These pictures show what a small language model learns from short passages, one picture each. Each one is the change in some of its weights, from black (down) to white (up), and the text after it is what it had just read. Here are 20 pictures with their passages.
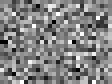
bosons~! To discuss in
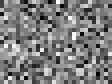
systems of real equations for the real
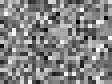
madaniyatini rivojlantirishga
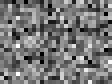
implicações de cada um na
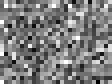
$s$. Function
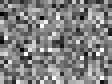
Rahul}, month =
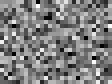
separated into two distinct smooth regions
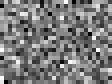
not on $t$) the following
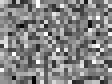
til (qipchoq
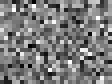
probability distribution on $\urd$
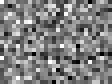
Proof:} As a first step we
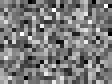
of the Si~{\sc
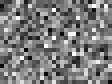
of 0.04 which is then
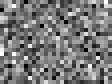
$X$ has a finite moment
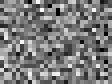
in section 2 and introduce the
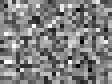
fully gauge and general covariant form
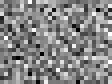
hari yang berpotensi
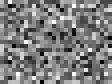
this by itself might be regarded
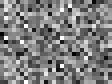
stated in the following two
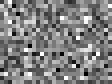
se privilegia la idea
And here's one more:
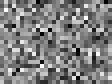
from an electrically gated
